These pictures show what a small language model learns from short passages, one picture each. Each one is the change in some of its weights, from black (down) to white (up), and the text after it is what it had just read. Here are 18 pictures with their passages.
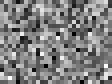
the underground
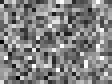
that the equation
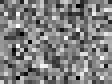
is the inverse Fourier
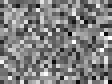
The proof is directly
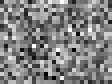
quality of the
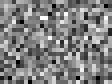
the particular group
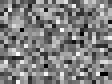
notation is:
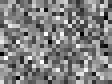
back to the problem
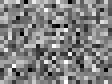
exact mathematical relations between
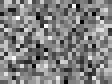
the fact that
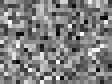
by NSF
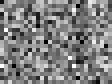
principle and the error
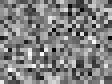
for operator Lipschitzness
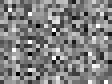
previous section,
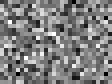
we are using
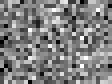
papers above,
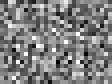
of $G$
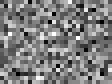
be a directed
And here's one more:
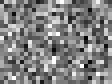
that $m
